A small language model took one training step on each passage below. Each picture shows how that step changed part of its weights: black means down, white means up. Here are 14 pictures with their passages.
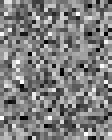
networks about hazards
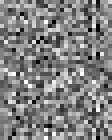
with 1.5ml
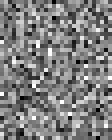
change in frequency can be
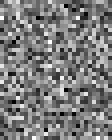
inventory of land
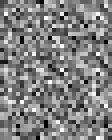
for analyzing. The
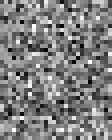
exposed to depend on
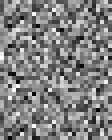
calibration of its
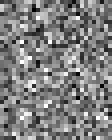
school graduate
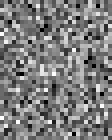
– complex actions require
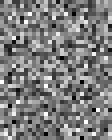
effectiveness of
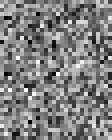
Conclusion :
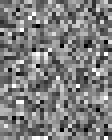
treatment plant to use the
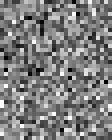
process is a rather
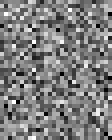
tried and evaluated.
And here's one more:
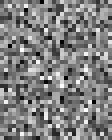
value that is compressed
